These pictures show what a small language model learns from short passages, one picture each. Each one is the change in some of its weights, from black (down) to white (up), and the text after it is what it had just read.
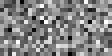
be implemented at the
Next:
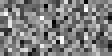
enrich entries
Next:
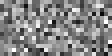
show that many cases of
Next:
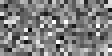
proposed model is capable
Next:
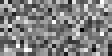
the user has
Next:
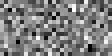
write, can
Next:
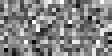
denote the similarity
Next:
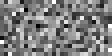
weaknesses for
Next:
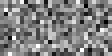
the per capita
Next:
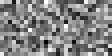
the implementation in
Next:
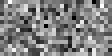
transitions and along
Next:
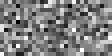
2. Need
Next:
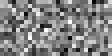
the future of
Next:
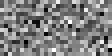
search will be
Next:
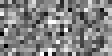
research should explore
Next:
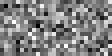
location algorithm with
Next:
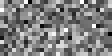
for the partonic
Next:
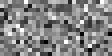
the high volume of
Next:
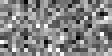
discuss some general
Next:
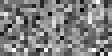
during the ROI
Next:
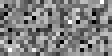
where scores
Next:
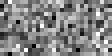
summary, the
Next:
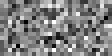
modifies the
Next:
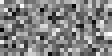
dose response for
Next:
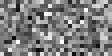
then resolved.
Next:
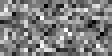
people have to
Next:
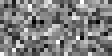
the feeding
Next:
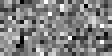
along the $z$
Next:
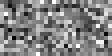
experimental data by each
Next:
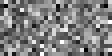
model are not significantly
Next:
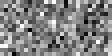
describes the physics
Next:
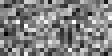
by liquid
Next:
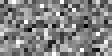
indicated the induction
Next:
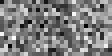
in 2 CPU
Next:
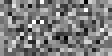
scale structures
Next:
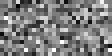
magnitude could not
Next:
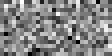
care is needed
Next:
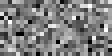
It conducts linearly
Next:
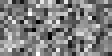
since for these large
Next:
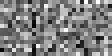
and two delayed
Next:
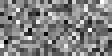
the political structure
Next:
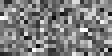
soil pH,
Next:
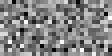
ensure that any
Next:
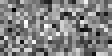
complex" fractal
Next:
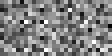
over time, for
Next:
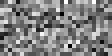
stimulation of the
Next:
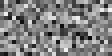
A+ would increase these
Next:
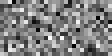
have a good
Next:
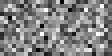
of NSAID
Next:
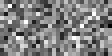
μm to
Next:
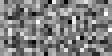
to tiredness
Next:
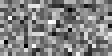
an important part. In
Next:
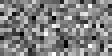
two rankings:
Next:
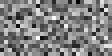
appears as a
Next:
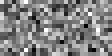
the power network rise
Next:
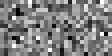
the individual's
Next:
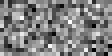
locations of sources
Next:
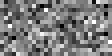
organisms. The
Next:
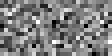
Li, H.
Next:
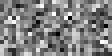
component of the
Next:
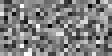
is generic for any
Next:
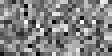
We note that a
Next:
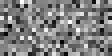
clinical case
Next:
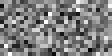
may exist in low
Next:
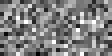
Jr. and
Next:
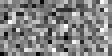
In an attempt
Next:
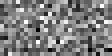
were partially
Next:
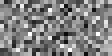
scenarios to
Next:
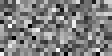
and environmental
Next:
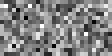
actions of the
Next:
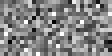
was shown that the
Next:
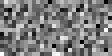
are shadowed
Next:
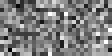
equation $D$ is
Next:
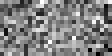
magnetic field inside the
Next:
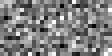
10 December
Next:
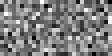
I are proud to
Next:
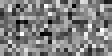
the permeability
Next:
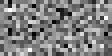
(RA) is
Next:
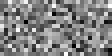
accumulation in
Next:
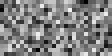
of lines of the
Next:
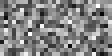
progression of the
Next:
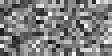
energy solutions. This
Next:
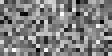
valuing their
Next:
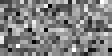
the holographic
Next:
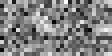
$\beta$ is
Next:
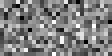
requiring a small
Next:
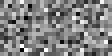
than consumption,
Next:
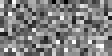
most coaches in
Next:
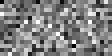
and galaxy
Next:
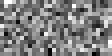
As confirmation
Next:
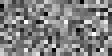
would be very interesting
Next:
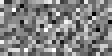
again come
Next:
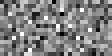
advised for
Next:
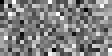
phases, across
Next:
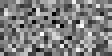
of early
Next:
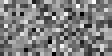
fluctuate in
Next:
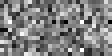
note that for the
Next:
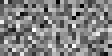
convergence of
